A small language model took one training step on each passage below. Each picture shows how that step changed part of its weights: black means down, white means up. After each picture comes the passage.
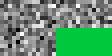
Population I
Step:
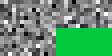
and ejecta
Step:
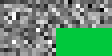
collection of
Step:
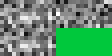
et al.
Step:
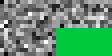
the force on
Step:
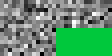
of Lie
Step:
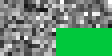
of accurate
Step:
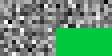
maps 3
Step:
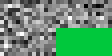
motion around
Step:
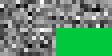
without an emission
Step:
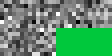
distributions. This
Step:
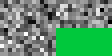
price. The
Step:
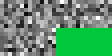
and protons
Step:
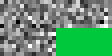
dust types
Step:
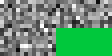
we determined the
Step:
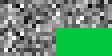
\varepsilon | D
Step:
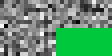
of load on
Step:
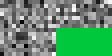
shown in Figure
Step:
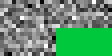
values of the
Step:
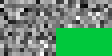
is to study the
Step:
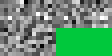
nodes is
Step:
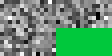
R - a c
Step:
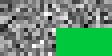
where $c$
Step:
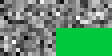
has to be
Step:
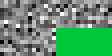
mimic the
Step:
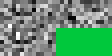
structures such as
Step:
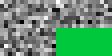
the time-dependent
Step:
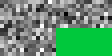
Then the
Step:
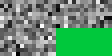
defines the zero
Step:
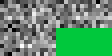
fact, even in
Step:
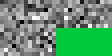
by taking
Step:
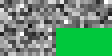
a comparison using
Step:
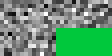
theorem is the
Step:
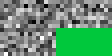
the performance. It
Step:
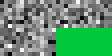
to their defect
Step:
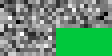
a given limit
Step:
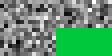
the black
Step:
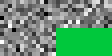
Qu) The
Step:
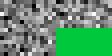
equations can be used
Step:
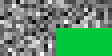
secondary star.
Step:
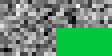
black hole
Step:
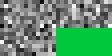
ranges from
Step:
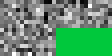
peak is
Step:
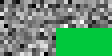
order and the
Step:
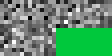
slower than
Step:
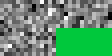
author upon
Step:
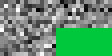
a dip in
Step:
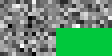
cluster sequence
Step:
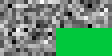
trace that
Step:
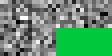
all be varied
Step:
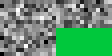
an important
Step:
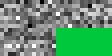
power measured by a
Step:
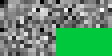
We can find
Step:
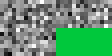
so that the
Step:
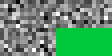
total degree of
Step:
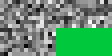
$\beta$ for
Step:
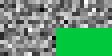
the pressure
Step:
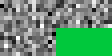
In the background
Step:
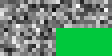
a function of the
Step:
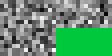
the unit cell
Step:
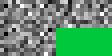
state}. In this
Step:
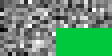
could assure
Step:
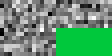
as well as the
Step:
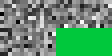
and $\Gamma$
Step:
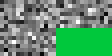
to critical
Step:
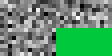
for the evolutionary
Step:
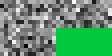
the measurement to
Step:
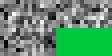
the diagonal
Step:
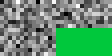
system to see if
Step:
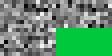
of momentum and
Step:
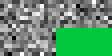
performance of the
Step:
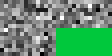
of the 2D
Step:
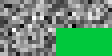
assume no
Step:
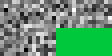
escape the
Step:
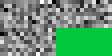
E {\bf
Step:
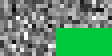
of either
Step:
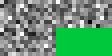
a flat
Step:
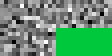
5 different selections
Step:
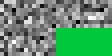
by ${\cal
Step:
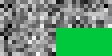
have presented the
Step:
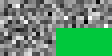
Thus, when
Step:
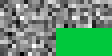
we assume that
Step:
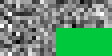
needs to be
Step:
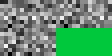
by the presented
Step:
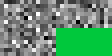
indication of its
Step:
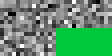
results concerning
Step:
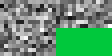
the host
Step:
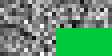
only possible at
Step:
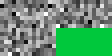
different dimensions and
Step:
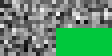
field play any
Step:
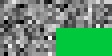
taken each
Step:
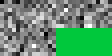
are described by
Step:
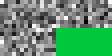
AI when given
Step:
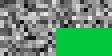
based on how
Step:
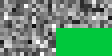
of the expected
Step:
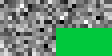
a transmission
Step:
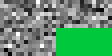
of product of
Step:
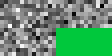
hole and its
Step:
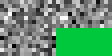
k \in
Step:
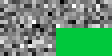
other floors
